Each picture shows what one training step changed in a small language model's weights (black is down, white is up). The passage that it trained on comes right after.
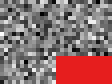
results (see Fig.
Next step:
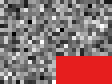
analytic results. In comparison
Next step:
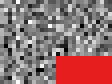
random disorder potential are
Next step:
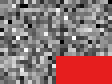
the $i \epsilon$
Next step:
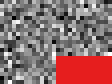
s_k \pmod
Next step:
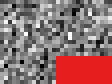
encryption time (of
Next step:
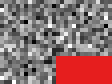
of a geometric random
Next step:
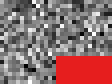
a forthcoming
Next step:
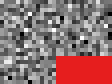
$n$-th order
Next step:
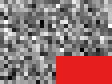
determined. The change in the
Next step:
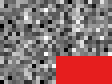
bilan bir qatorda har
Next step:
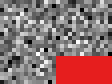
pada balita
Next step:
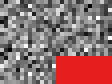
linear and nonlinear systems
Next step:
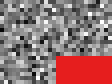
Almerich, G.
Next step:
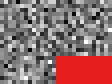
is opleiding een
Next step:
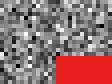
grows, one observes
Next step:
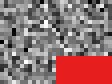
3º da Lei
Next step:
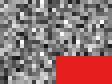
which the asymmetry
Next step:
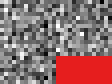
content presented on an
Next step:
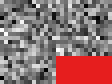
the timing-dependent
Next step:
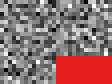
write down the
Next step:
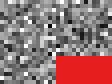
о некоторых
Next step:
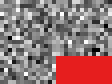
«Вірити у
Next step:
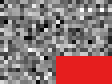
chiral multiplet in
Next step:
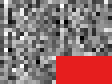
tal transição, o que
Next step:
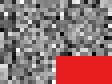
и характера
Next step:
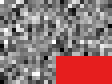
підприємства є
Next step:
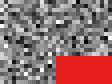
branch in the solution
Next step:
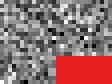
of the harmonic
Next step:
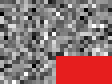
Linear CPA
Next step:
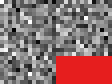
in a region of space is
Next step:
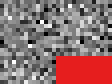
efectuada com
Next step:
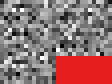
steps: first,
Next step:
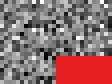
factorized by using the
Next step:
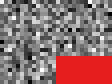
existing models. This would
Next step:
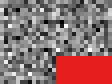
phenomenon is
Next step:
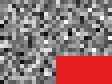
Prevention of
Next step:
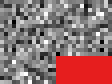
that includes new primary
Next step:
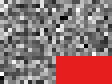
second to the last
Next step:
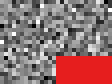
problem. Among the
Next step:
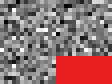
heuristiques en
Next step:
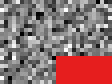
Gaussian noise of the
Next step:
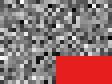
cloaking, formation
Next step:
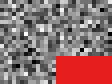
de trabalho).
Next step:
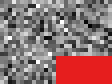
T/2$, the gauge
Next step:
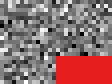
In the positive case,
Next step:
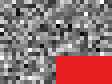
with vibrational energy
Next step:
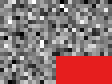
supernovae, and
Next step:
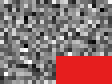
de ensino e
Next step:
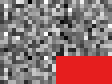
В данном
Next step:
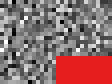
parent element with class
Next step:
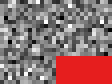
domains including machine
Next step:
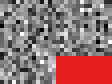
Results. Clinical
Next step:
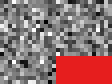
component in the boot
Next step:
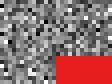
genomic datasets.
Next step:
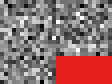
Advances in Neural
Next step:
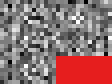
yang terstruktur di
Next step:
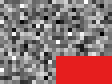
- Mestrado em
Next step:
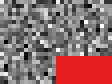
single photon counting
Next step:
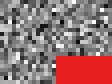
analyzes various aspects
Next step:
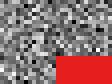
Comparison of model
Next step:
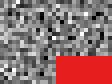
the radius of curvature
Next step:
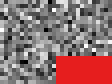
case] as the exact
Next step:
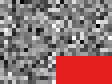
му реакции.
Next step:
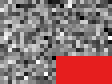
of the possible larger number of
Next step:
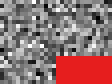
for computing the mass and
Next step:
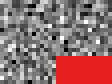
upper limits of parameters
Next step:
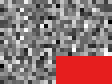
a arquitetura
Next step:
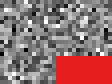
of 13 December
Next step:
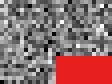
and hard-core
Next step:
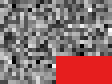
Education Deanship
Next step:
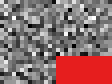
following section we study this case
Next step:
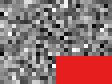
the Gd case is not
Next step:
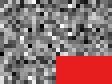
24 $\micron$ flux
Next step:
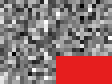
American Physical
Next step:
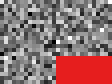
le condizioni
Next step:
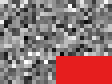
ajuda na
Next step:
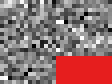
that only $J$,
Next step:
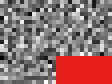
necesariamente del
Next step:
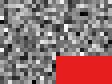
*Estudios de
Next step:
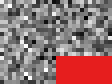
a region similar to the three
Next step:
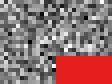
of the conversations
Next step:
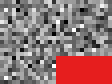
For fiducial models
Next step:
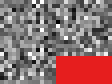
doping, and may
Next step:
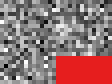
the anion size increases
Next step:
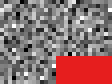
masses and similar interactions
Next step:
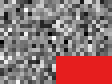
lattice to escape as
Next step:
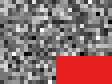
strong coherent emission by
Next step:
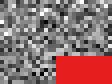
$\bfmu$, the
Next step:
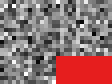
do ciclo da
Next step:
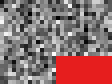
rather than algorithmic
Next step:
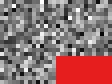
measurements are unable to provide
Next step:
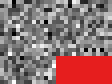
scientometric research.
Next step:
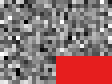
Такой подход
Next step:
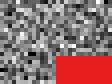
estimate the mean drop radius
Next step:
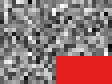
с точки
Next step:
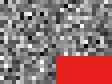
with detectable soft
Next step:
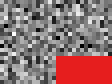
matallar barcha
